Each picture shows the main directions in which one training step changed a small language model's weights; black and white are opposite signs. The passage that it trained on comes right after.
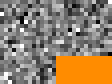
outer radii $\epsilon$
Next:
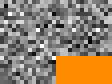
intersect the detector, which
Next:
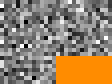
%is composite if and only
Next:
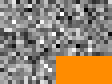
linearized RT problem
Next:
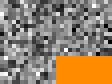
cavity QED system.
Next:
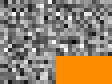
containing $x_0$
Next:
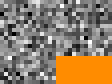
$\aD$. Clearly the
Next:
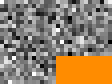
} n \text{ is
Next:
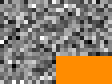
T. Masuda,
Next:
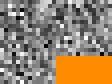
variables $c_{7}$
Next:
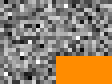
with simple order when we fill
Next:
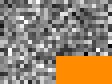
shower axis this will lead
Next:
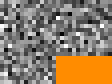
\ are regular and \
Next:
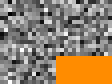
line in the first bracket in
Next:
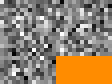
wave solutions can be found for
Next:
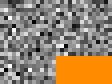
\cdot \tau +
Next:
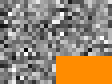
the active constraints but only nonlinear
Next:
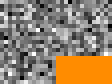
$g-j$. Denote
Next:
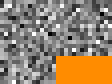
is convex if and only if
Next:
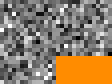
\end{eqnarray*} and
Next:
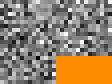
the gauge field from the polynomial
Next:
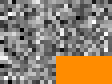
in the frame $S'$
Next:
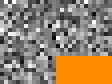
that the integrability with any
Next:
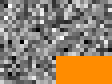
measurable spaces equipped with two non
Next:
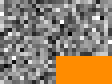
and a thermoelectrically
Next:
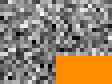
acting as a nonlocal
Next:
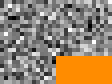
is absolutely and uniformly
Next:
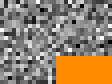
Holroyd et
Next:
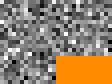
holographic LL equation})
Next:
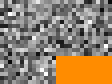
the horizon in the full spacetime
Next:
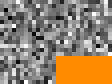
\mathcal B$.} there always
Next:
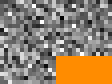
We also observe substantial differences in
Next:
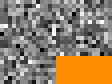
\Omega_k =
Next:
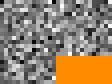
tree if and only if
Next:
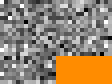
and optimal hyperparameters are
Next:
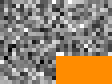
\idssuca\ has
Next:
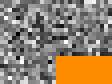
the Prime Avoidance
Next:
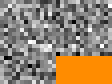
To address this issue, we
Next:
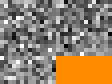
extremal eigenvalues of the matrix
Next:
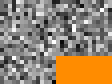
discretized and a generalized eigenvalue
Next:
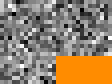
computing. In fact, as
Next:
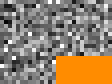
morphology of the molecular
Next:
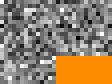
\end{figure} The
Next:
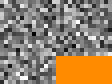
Nelson's Problem under
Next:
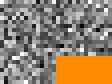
$\boldsymbol x(i)$
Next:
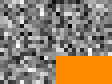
$x\to \pm
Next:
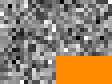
a class of distinguished triangles
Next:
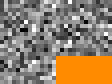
properties and structures of molecules.
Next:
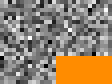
ground in collaboration with other
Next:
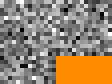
spheres.} Ann.
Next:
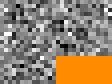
low and high field limits for
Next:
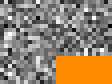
- \mathfrak{R})
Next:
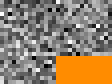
and the conductivity. We
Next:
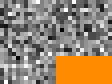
the structure of any associated graded
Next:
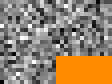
such manifolds---they play
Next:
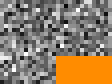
using the so-called cover
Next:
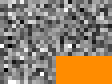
been. Once one takes
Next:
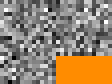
based on the chromospheric
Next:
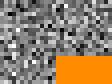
with the the same invariant form
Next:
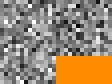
CDM models on their mass
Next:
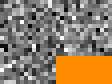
dimensional case (cf.
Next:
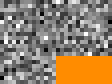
process into two stages:
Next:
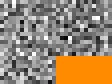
upper bound on the scale of
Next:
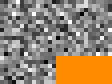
resulting graph structure. The example
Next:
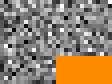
with a CFT has been
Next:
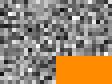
the mediating variables.
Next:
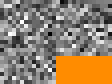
from our solvers are
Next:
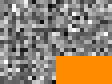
asymptotic dimension of product of hyperbolic
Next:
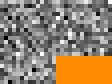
x \cdot \vec
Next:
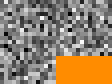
we can identify $\psi$
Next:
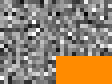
FEDER, under
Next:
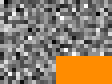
and visualize fine
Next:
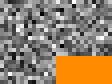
\medskip \noindent{\bf
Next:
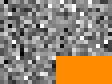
Finally, we can compute the
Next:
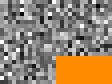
combinatorial factor $n! /
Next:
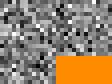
study the similar problem for
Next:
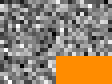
wide distributions also lead to very
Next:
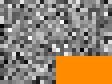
combustion, a
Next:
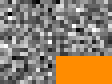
and in the proton also
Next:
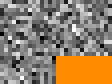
model; therefore the emission features
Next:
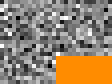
and density gradients with respect to
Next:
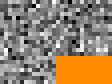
dX_t =
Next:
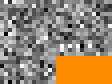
that each $i\in
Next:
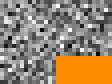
This is closely related to the
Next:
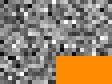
routine {\sc
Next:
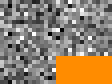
and its convex hull space
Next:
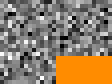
scenarios where either the face or
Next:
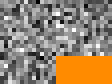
the (necessarily
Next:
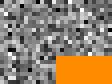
Theorem 2.3.
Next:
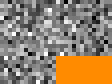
radio image taken 266
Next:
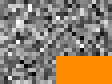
acting irreducibly
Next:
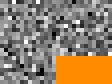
proved by Mahler
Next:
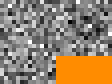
For this reason, for all
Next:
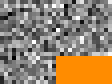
measurable in our experiment. Our
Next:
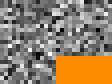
the oscillators are not
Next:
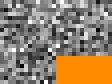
two objects are equal to the
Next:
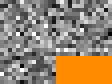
NSPT results are consistent
